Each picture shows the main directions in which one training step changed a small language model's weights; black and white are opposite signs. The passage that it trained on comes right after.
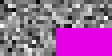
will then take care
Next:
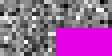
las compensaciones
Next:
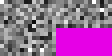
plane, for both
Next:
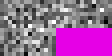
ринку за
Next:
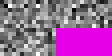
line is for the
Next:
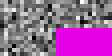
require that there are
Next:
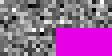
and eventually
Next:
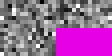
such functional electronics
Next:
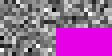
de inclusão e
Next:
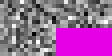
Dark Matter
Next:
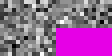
string action, and
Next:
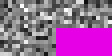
image of the
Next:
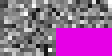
corona and upper
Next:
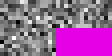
qabul qilish
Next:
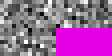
initial state of the
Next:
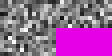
of the research
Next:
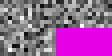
at least on the
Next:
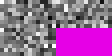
se encontrasen
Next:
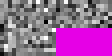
symmetry. The
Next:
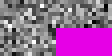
alignment laser
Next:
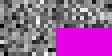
Biological clocks
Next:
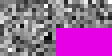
analog can be
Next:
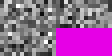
the local reference frame
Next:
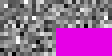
$\langle \cdot
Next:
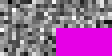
correction coming
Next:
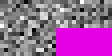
statistical robust result.
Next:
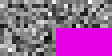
difference can be
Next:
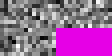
with the new physics
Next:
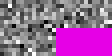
yerine 11
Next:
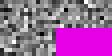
together with the late
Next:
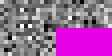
$\tau$ and
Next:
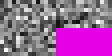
cultural do
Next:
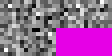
mass quadrupole
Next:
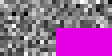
através da
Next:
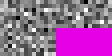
quantum circuit, along
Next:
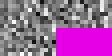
sind an Zahl
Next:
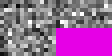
ensino quanto
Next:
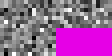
bilan birga
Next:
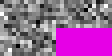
crise sociale
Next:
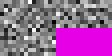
one encounters
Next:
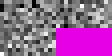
previous arguments.
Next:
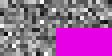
20$ both the
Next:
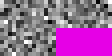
ammo ularga
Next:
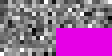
effective mode index at
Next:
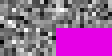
during an initial current
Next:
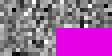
these potential components,
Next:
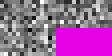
yılı içinde
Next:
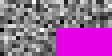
produces a specific
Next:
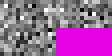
late time light curve
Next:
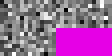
resolution to image our
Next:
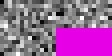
were placed
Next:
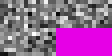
interaction and structural
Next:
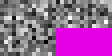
A residual error
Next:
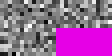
point, as seen
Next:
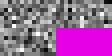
ICMP &
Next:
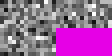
also calculated the
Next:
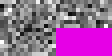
que describa
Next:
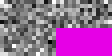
for closed
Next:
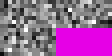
in the following form
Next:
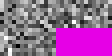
critical beta
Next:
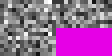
defects is
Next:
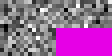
the opinions
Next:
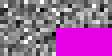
\quad \forall
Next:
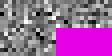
mahorat -
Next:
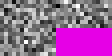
la performance*,
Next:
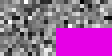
order to cope
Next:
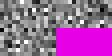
escala de
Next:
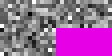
A neutrino texture
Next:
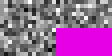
additional uncertainty introduced by
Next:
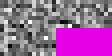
pro infekci
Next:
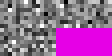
method, the
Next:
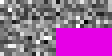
6 muestras de
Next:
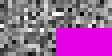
treatment of
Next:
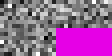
scenario: water
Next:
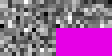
following simulation results,
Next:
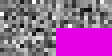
To examine these
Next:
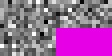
symmetry breaking.}
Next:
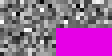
: La Universidad,
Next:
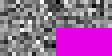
[a se
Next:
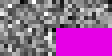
the polaron spectrum
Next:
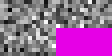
derivative, and
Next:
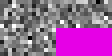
bu alanlarda
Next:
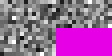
in the study.
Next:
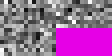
the possibility of
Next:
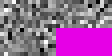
para llegar
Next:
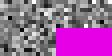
equations'', their
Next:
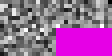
consideration of specific
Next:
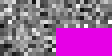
evidencia que desde
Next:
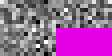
model files for
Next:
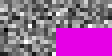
extensively both
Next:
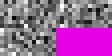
the Indian
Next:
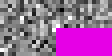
requirements or
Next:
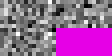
in a~very
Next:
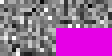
to higgsing
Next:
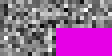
formation of a learning
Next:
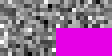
collect, process
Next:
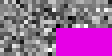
de conservação das
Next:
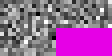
blown while
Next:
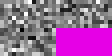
os dois
